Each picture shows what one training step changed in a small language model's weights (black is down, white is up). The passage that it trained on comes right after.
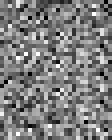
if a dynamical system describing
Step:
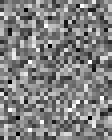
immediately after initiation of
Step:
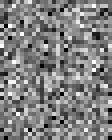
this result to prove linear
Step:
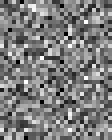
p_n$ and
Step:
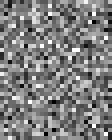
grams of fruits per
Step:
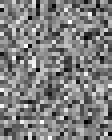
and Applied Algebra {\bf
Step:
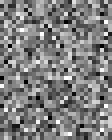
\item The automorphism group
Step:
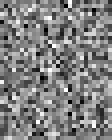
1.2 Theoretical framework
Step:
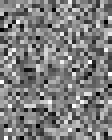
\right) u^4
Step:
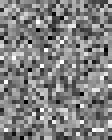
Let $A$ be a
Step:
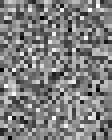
which the incremental costs
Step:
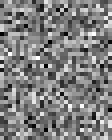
so the second hypothesis of
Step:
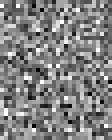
elementary operators of different lengths
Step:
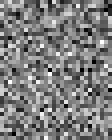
involves a discrete logarithm computation
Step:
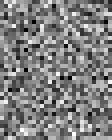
large coefficient of friction,
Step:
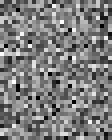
of par. A. It
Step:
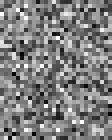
near a point $x
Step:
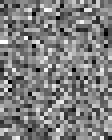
not squareful.
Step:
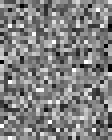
using Wavelet Transform
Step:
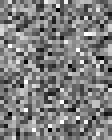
limit the discussion of this problem
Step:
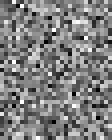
previously estimated and continues to
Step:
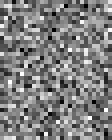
map $\varphi\colon
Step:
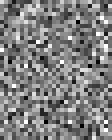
that depend entirely on soil
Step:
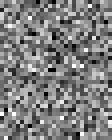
value of $J$ such
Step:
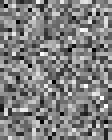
examining patterns of reported
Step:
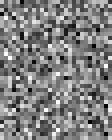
with all nonzero entries equal to
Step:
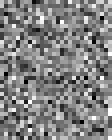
from $y_m$
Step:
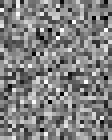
the case of a compactly
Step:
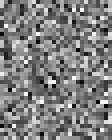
approach for MA correction
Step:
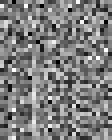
deployment of 5
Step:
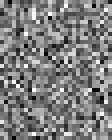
pressure as one of the major
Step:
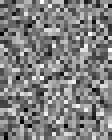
quality characterizing the centre
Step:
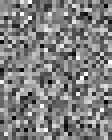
the lack or paucity
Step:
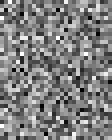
setting high thresholds for
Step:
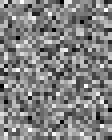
paper proceeds in four key
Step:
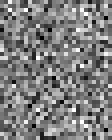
(ie compact without boundary)
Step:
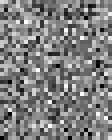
$$ The first inequality of this
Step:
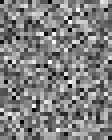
two. Additionally, time resolution
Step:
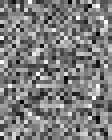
to achieve as much physical
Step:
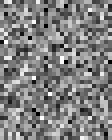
produce opposite effect on
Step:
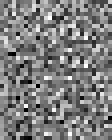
The total number of urban
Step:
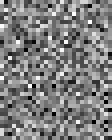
end in synaptic
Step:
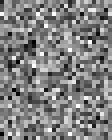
and nation. The
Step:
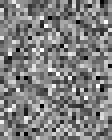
quality of products, are
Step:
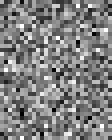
users To provide a summary
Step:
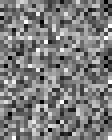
a subspace of a given face
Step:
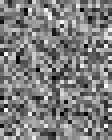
Africa in
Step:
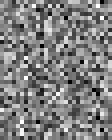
the process while finding the second
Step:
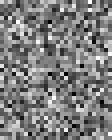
from human infections has increased
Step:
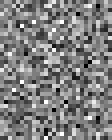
employed imaging modalities are
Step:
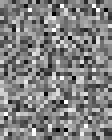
thermocouples to
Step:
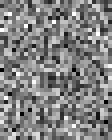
in nature and gives rise to
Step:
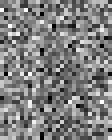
easily implies that for any
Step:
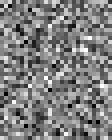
not vary during the impact
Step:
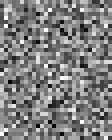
Ana Campa
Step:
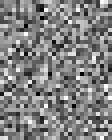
Furthermore, the adoption of
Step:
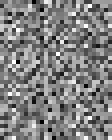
In the rest of this
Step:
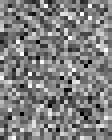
minimal expenditure of
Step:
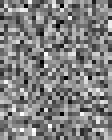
hand it reflects the
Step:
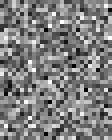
2024: Camera-ready
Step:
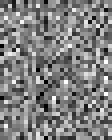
\noindent Proof. \/
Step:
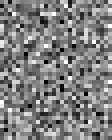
\\ 1. The variance estimate
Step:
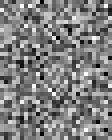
Year 2 Year 3
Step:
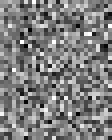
Sensor 8 Sensor 9
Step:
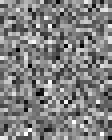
\] That is, the
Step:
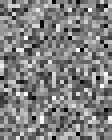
smoothness; see for instance
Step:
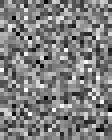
explicit examples up to order 2025
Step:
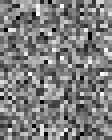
the obese person is more
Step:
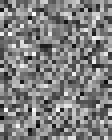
Miro Board Section
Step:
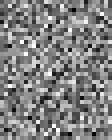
The highest average preference
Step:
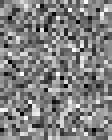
spatial impression is divided into
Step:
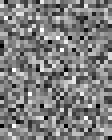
Southern Europe.
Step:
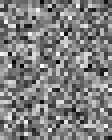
a behaviour which is ascribed
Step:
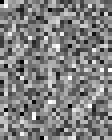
comparison a very high (84
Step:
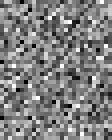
window method the input matrix rows
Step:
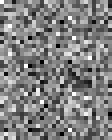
trajectory moving towards it will
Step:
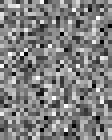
used to obtain the β values
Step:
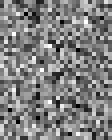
materials The datasets analysed during
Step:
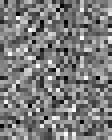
ET AL.
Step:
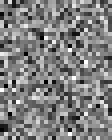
than undermine the distinctive
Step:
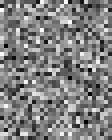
and, most importantly,
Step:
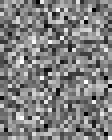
worse in case of natural
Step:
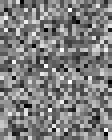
search with each method.}
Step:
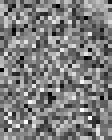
rubber without any kind
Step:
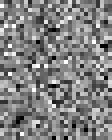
\end{equation} We
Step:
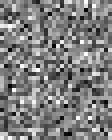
numbers by means of the inverse
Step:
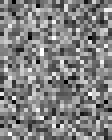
for survivors.
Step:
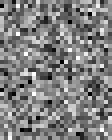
and only if its image in
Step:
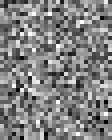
is, images and information
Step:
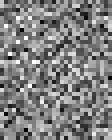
parts control has resulted in
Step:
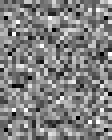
identify specific features clearly correlated
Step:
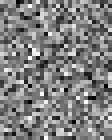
is a design study to build
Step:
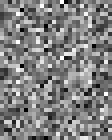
important role. Unstructured
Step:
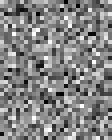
results} The setup is the
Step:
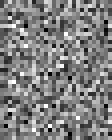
of the isomorphism classes of
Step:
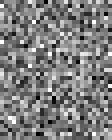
Potential energy density =
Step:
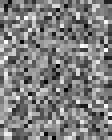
improves-so too student
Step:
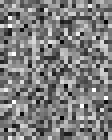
fraction of the summand
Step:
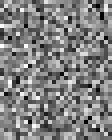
policies by extending the
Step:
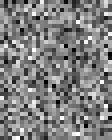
with data collection, analysis,
